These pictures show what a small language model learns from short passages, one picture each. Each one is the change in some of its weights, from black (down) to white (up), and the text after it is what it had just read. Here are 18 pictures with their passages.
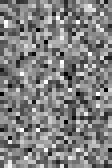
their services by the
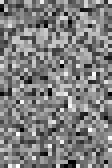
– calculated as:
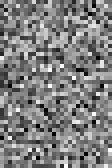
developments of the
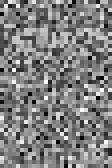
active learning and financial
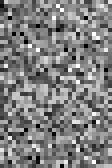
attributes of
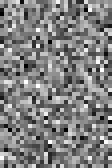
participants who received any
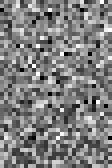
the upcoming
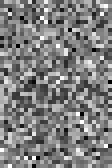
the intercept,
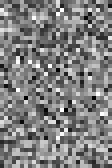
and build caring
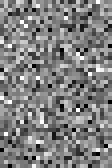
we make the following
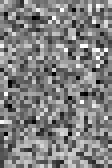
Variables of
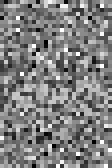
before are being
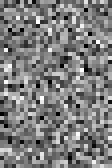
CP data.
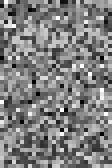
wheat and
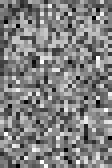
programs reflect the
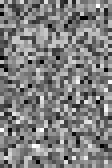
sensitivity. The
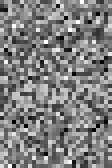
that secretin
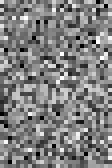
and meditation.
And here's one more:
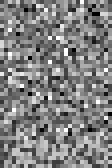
saves more energy
